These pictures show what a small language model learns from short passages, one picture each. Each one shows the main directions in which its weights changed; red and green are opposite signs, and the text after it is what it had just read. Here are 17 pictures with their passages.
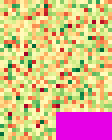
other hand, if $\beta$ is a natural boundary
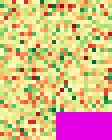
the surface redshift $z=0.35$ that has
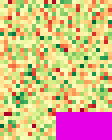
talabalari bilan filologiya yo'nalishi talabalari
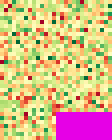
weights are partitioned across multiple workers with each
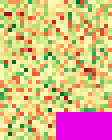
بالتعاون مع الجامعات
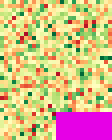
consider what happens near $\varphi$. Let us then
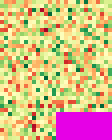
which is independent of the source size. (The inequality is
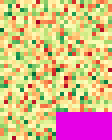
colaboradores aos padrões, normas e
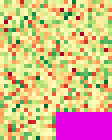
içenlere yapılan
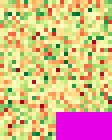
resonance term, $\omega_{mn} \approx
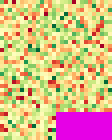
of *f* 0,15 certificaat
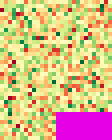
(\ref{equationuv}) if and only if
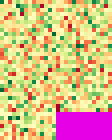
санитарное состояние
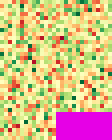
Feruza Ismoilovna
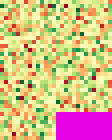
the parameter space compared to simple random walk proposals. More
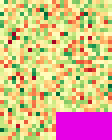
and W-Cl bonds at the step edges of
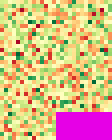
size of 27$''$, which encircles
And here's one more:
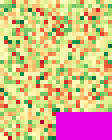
would still urge fellow Muslims in
